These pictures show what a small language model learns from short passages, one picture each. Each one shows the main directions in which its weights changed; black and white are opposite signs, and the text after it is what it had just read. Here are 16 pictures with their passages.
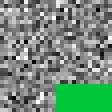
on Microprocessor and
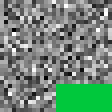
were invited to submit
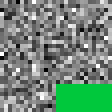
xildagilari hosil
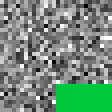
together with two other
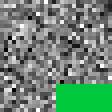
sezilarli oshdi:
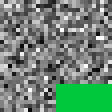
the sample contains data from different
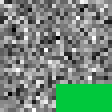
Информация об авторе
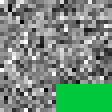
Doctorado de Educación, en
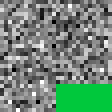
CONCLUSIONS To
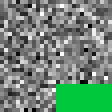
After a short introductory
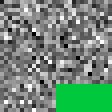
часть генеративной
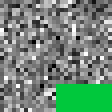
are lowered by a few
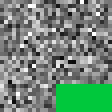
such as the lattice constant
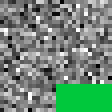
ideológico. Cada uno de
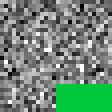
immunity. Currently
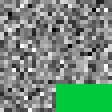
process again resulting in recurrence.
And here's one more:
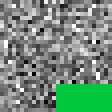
dem zweiten und dritten
